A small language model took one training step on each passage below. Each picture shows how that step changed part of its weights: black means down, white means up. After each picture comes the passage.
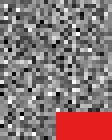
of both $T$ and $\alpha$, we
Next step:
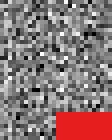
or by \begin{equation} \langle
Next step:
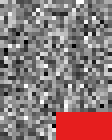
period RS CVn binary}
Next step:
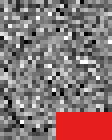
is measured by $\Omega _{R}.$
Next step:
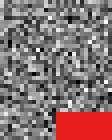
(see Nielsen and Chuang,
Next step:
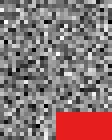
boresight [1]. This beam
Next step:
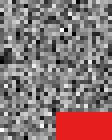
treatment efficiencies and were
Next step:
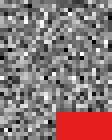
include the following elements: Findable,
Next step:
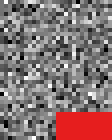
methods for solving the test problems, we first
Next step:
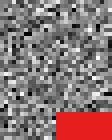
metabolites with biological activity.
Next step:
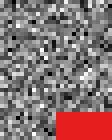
responsible for evaluating tree management tools
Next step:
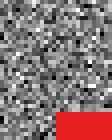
detailed knowledge about the scattering
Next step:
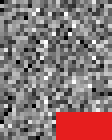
case of the sparse signal recovery
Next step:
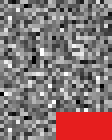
model. \\ I have estimated the
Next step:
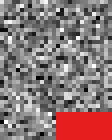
Decree of the President of the
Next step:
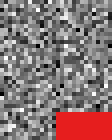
the nature of the model and in the
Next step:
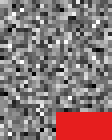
In summary, a DLC
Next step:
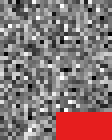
is to attempt with exponential
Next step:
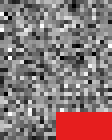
has been fitted with Landau distribution;
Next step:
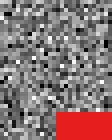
from our ways to conceptualize active
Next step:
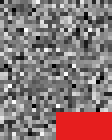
possible applications using Life Data
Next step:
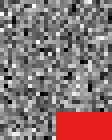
made available upon request.
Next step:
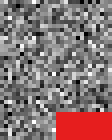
release. Among all formulations,
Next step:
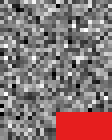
instil trust and confidence in
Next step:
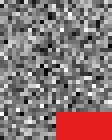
structure of conv filters, see the results
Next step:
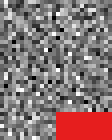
in the interaction picture. In Fig.
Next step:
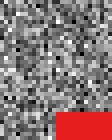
a dual dipolar dielectric
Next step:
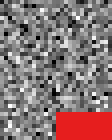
the Republic of Uzbekistan
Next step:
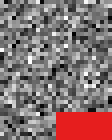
change; the entanglement keeps
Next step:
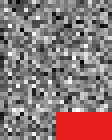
is more comprehensive than any other
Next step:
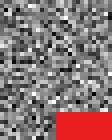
the number of top nodes, that can be
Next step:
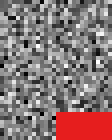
of the graph are strictly
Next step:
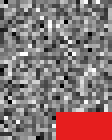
now on we shall consider $\omega$ to
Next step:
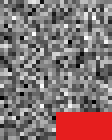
structures will not be satisfactorily
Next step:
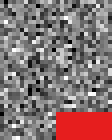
values.} \end{figure*} In this
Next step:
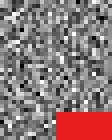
The starting point for the effective model that we will
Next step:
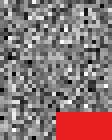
to 100 g were applied. The
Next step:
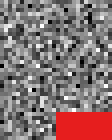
in the gaming room for this
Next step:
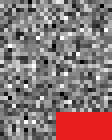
results. At the previous strain vs.
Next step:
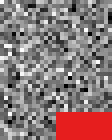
retained or increased pollution. The
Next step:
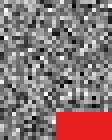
gene and 100 bp to the
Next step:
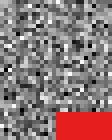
2}$ for a $d$-dimensional
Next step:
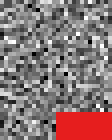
to reach the opening in a short
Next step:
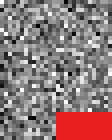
is **projective** if, for
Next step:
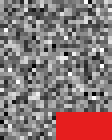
an illustration using the case of
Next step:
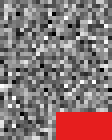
She is a PhD candidate with
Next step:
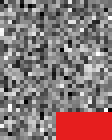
versatile and malleable to
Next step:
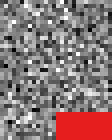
and mobile with ML accelerator
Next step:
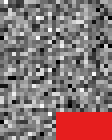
in the 80s in the literature of
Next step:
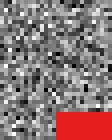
rhizomes of *C.
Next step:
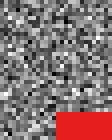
higher education makes it possible to
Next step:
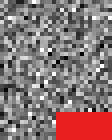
symptoms. Individuals from various
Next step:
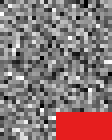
quinoline derivatives considerably
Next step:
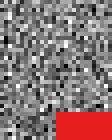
that teachers' preparation and the
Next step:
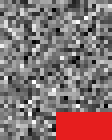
been maintained in the range of 9-10
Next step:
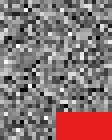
\textrm{p}}$) and angle
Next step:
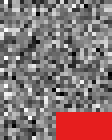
adaptation community EGU
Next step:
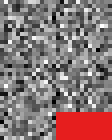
shifts in the economic sphere, with
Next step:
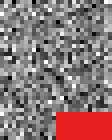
\right] = \left[ \matrix{
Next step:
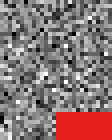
worth of any thoughts, object or
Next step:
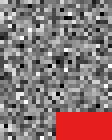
which will be explained in the next
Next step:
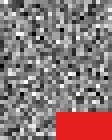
in Figure 3, the distribution is composed of
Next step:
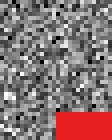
the quark in $W^\mp
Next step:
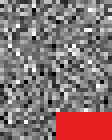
trust, always verify"
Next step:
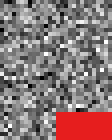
Five years after the entry into force
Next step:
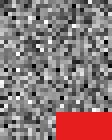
INTERVENTION Table
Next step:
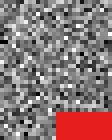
Surface 17 topology: idling
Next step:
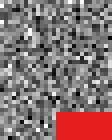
like dem masquerade!
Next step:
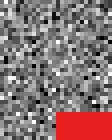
a critical role in successful
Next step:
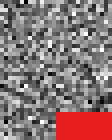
FROM web_sales
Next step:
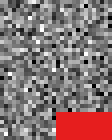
than in randomized ones.
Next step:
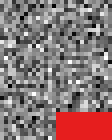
a result, the Komar mass for the
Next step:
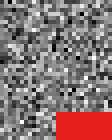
decomposition that were directly correlated to
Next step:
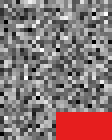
the total rate one has to sum over all
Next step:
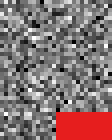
sizes or even nanoparticles
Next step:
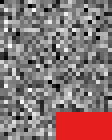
quality of the Kowsar dam water
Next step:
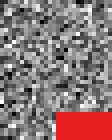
At the same time the residual for
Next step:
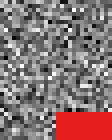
bounded function $f$ of spin operators
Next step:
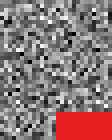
the slot. The switch
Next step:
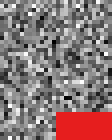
be the on-shell (pole)
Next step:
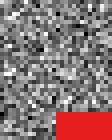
The forward and reverse shocks are
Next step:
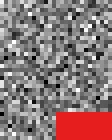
Al (14). In this strategy, one
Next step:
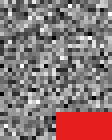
to describe the physics of strongly correlated
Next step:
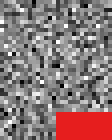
(e.g., the picture of a
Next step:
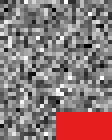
of students Percentage Boys
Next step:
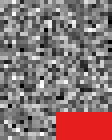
et al. (2022), and subsequent
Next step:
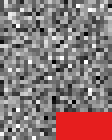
this reason, all the analyses
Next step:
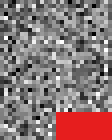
= S - I$. Then, from
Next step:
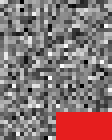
only affects about 1% of invoices we
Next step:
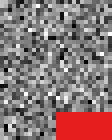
fabricated using raw materials
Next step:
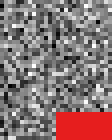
convicted persons, in addition to the
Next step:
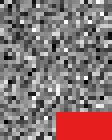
transfer using Class-E
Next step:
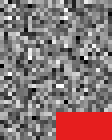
and dependent variables. The formula for
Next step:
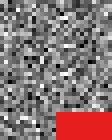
only one observed flux $F$. The
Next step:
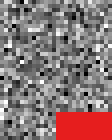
or multi-output Gaussian
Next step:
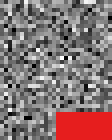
absence of observational or longitudinal data.
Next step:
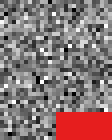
Frake for useful discussions and
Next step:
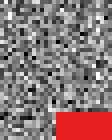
that will return later as one of the
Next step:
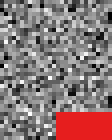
provided by the National Science
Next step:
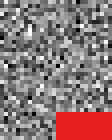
in values that go beyond the current
